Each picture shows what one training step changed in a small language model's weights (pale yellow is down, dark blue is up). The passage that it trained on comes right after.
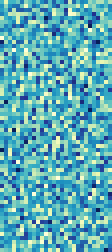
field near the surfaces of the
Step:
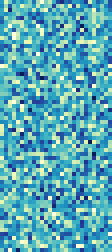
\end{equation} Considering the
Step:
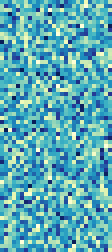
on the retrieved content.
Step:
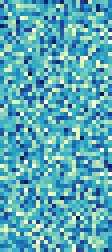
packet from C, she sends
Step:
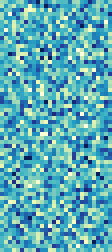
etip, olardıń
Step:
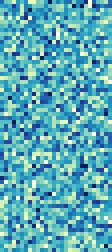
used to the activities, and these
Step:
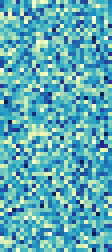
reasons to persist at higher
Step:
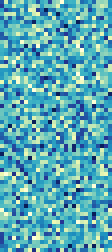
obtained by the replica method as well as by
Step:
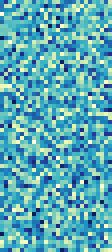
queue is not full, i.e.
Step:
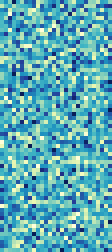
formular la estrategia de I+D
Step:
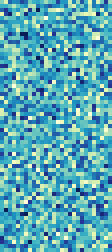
the drag force, as in the
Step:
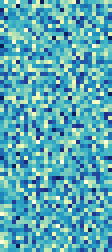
of the thermal vacuum
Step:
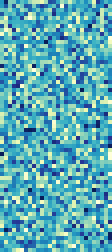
when considering potential scenarios where
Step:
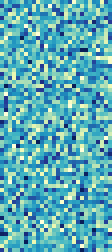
is prohibited, is not
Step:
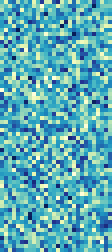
layer. In addition, for
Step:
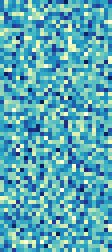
xususiyatlari bizga avvaldan
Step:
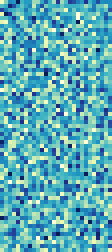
say that the ``matter" fields
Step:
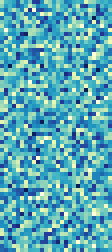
[subcell] (forget)
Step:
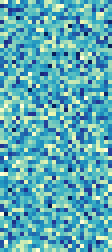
uso, ou ao não
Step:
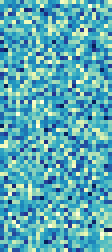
Crítico de Educação e
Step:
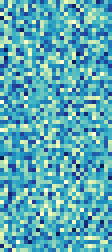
{\tilde \rho } \\ {\tilde \phi }
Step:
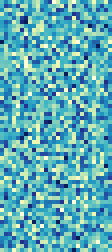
$\ell$ collapses data from a
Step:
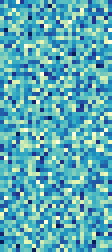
**расм. Переездда
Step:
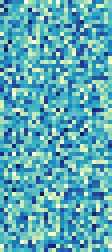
that implies the normalization of
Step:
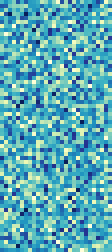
The role of the grammar is to
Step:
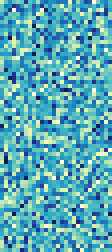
No existen afloraciones
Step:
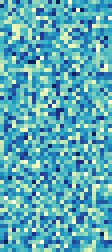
fermions). Notice that in
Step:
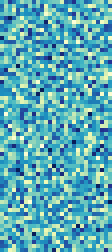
propose using femtosecond electron
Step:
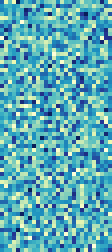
For even $j$ there is a real
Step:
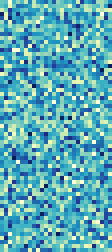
específicamente a él.
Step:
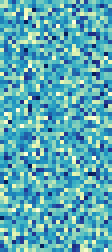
= r_c$ by reflecting the
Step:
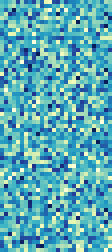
(and $I_R$) with an increase
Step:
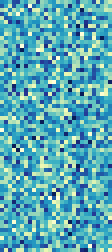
dH/d\tau$. However, the
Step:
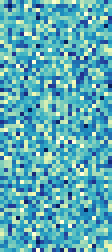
qilish qobiliyati; -
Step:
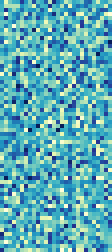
чиглэл бий
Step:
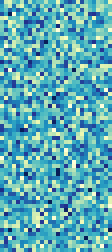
можемо видјети
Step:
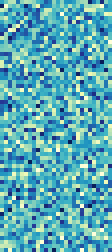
Ising model however, there is
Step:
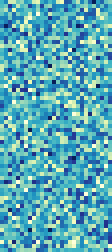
prognozlarga ko'ra,
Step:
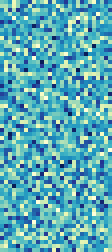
de Paz, se evidenció la
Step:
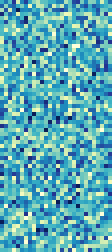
in 2024: how the market has
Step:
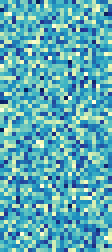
0$. For both, NMR experiment and
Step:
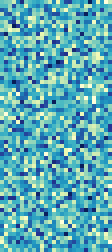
tashkil etilgan o‘yin
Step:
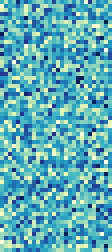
five subsets were retained as the
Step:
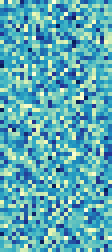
actitudes necesarios para su
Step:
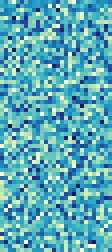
Disease. *Turkish Journal
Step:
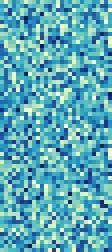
hisoblanadi. Internetdagi
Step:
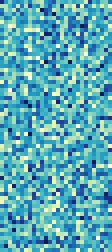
effects are switched on.}
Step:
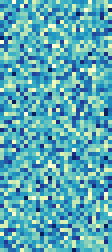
medio ambiente dentro de su
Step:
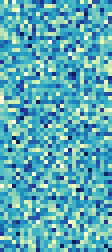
o'troq va ko'chmanchi
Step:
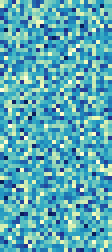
Poisson modeling is highly
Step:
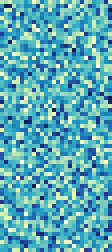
pygmy strengths of Sn
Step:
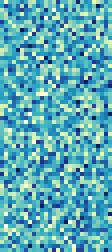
fracasso ocorre, ele
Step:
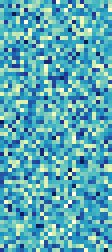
bir qatorda borliq va u
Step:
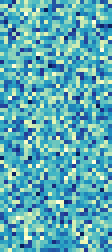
in this research include
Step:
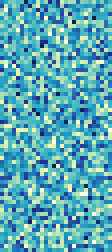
learned models -- the first, where
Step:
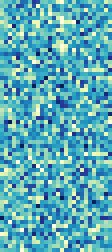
Tidak adanya penomoran
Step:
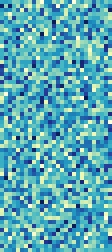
caused by the implantation to
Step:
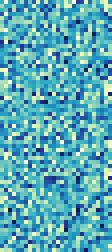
the magnetic moment for the short segment
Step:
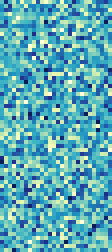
distribuir, publicar ou
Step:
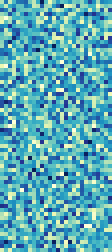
~~~ \forall m,t
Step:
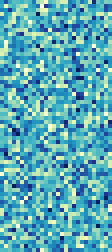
el periodista. Dentro de
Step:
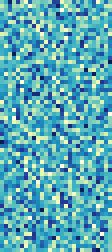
учащихся разных
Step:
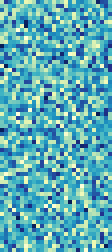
$N$ evenly distributed
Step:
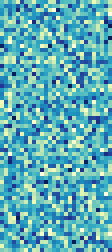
professor, como objeto
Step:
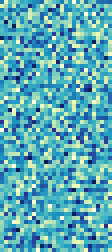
активлар ва банкнинг
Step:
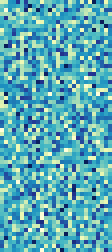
зі злочинністю
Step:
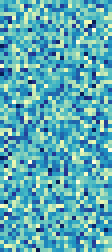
= \sinh \hat \eta^3
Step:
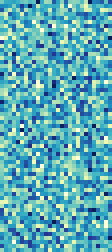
& Aryanata, N. T.
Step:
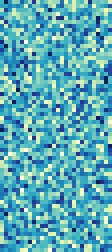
many physical ingredients,
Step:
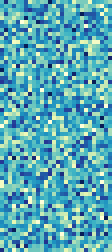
superimposes constructively on the direct
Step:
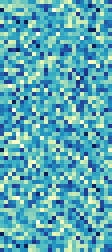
para la cual se utilizó la
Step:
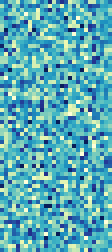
Here $\nu\in\mathbb N$ will
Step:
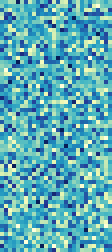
buyurdu ki: *Taun
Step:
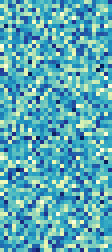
ягодной культуры
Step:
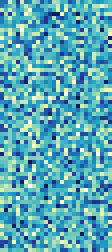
of the systems are classified as
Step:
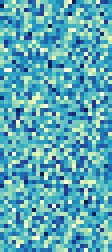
the eruption $L$, the magnetic field
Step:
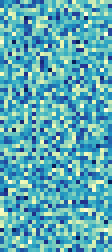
field stars within the resolution element.
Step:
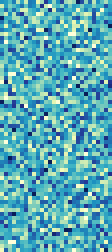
de meios de comunicação
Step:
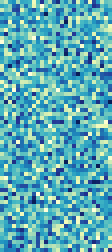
additional data to perform the fitting;
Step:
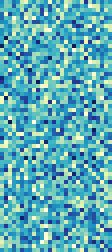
Porção distal de rádio
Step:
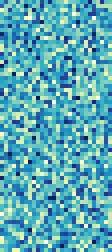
above one, being deep in the gap
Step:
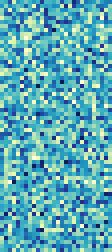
distance. We argue that three
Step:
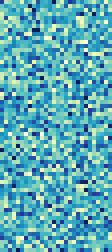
integratsiya, bulut
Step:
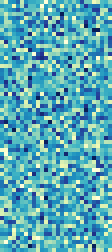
deliver high data rates while providing
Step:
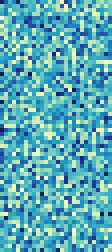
equation in the second line. Here
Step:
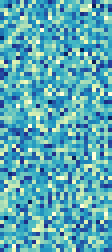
625 juta liter dari
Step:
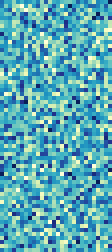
varones cuando portan el
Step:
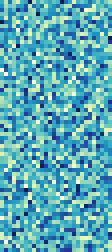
Upper and lower plot are the top
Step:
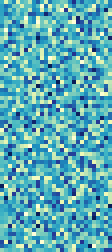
міністри. Після
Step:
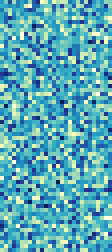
kanalizatsiya uchun
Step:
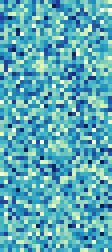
инфекцию, часто
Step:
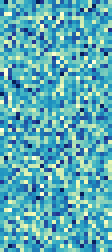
бейнелесе де,
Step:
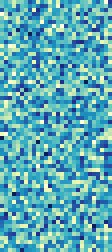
restul cântece lirice
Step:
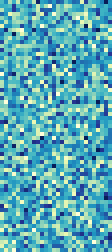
no spin-flip scattering in
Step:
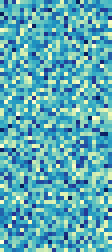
muon and high electromagnetic event
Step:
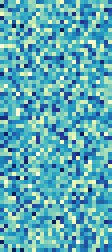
ve teknik özellikleri
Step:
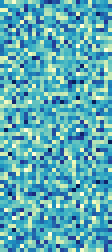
sets are on the same footing as field
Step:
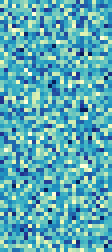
this physical interpretation, the existence
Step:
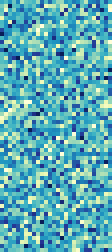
= Rata rata seluruh
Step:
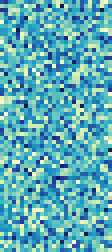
In order to isolate the effect of radiative
